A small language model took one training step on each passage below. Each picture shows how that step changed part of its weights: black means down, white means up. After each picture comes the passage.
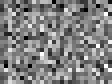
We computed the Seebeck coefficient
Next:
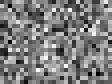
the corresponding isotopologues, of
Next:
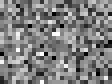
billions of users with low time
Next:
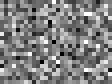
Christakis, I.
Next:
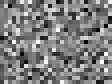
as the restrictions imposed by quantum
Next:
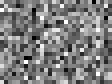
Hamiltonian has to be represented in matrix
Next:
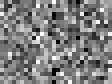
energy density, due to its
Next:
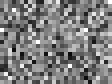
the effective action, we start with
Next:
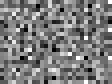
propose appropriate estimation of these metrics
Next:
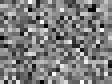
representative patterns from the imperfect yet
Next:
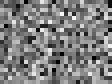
d-orbital density overlap along the
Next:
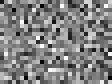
``{Enhancing REST
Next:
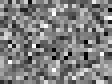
finding that degenerative joint disease
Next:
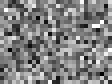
from the exponential factor before it,
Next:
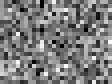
of the Cricket, different methods
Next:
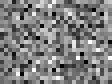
focus on one peculiar characteristic
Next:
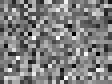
the case where the NCO is not
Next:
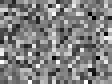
by the algorithms. We found a game
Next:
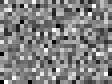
means that at low temperature, there is
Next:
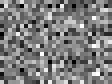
be fixed by selecting an initial velocity
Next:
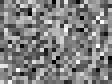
steps from Section~7.2 in
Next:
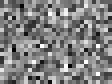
under the S duality transformation from
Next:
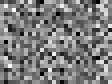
digital access and the complexity of
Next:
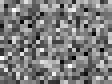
dependencies, environment variables,
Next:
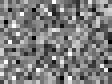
Gaussian for molecularly sized probe
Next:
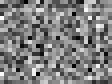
\tau} \right)}
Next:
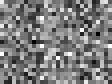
the trace-anomaly
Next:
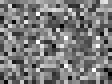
sequence expression. In the case
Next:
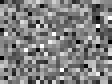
and Ye, Huilin and
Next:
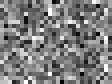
satellite image mosaics from the
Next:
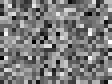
In this section, we present
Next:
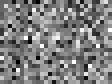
the superparamagnetic phase through the
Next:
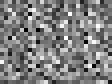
which confirms the fact that the obtained
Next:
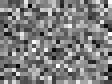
planes. This oxide
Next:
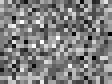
the effective strings become exact in the large
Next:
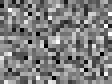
obtained by solving the time independent
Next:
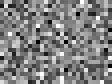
$\boldsymbol{P}_B$ and
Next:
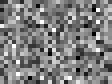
deconfined phase. The entanglement
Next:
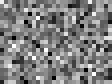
solution was indeed stationary. If the
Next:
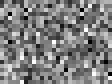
data for different $L$. Applying
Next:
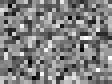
LAO and STO) are
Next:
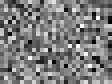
only the recall, but also the
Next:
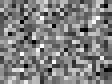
subtraction constant $\overline{\lambda}$ in
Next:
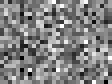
(on average, 12\% and
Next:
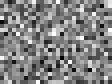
are labelled with a set of coordinates
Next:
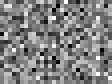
pointing to $e$ (see Equation
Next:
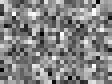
Canonical Quantization:}} The
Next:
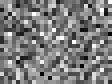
presence of two-body scattering in all
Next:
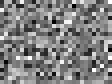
than for it to be used for
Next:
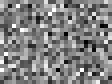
with high traffic load, as,
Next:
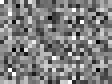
problems. Indeed, any superspace formulation
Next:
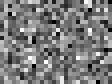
\usepackage{graphicx}% Include figure
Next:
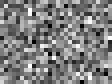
\ref{Fig5}) show that
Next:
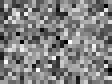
one also notes the fact that for
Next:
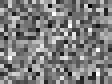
system scales out. The infinite-range
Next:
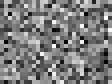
$a_3$ drops from
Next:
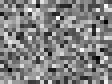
\end{eqnarray} where the coefficients
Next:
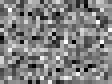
secondary also has kinetic energy of rotation
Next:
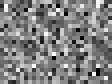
The $T$ dependence of the internal
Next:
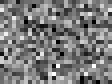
bio-electrodes generally
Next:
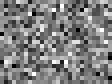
The ion mixing (IM) phenomenon is
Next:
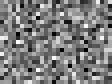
approach does not account for correlation in the
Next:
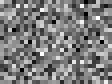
example, we consider a hydrogen atom in
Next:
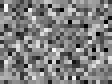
The two lattice Boltzmann models
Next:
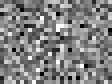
basically reflects the free choice of coordinates
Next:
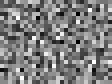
used ChatGPT to generate a
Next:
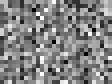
basic functionality, along with
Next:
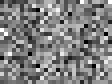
searches for SUSY particles, and a
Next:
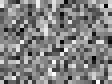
camera, an electron is
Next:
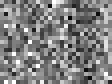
onto the star. Thus, collisional
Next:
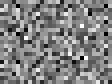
not necessarily of the form Eq.
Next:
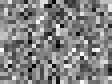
equality particle $2$, etc.
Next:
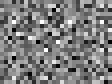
consequently, the current vanishes. The
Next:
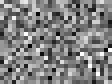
vector $\mb{Z} =
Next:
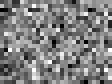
chondrites, it is under
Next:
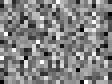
$(0,1)$ operators with zero
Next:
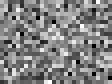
interference but suffer from clear
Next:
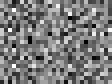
the recent years, the understanding of the
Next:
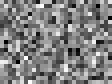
is not significant: A small subset of
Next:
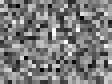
thin to its re-radiated thermal
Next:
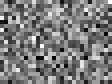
are saved the domains of the
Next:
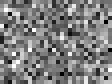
cosmological applications of three different models in this
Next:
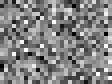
al. (2004) presented a
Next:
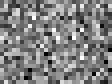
been increasing with time, but whether this
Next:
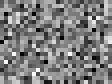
is evolved with the explicit
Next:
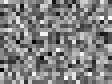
simplistic approach is to repeat a
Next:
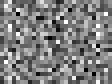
Both cluster expansions were fit using the
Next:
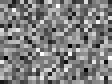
the last several years, there were essential
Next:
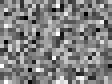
is interesting, since LBVs
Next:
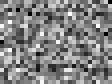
large momenta and at leading order there is
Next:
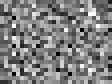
several years. Given the unevenly
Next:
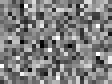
each point of the dataset giving a modified
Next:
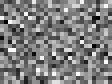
we are ready to analyze its performance
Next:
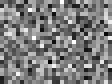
at the heart of the change in
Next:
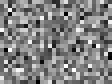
$Z = X + Y$ such
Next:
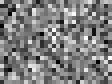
follows: \begin{equation}
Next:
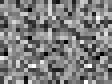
evolutionary model predictions at the system age and
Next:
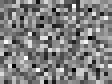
condition 2-modified}).
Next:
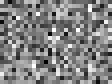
need to produce a GRB.
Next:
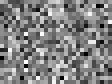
sake of simplicity, is shown in
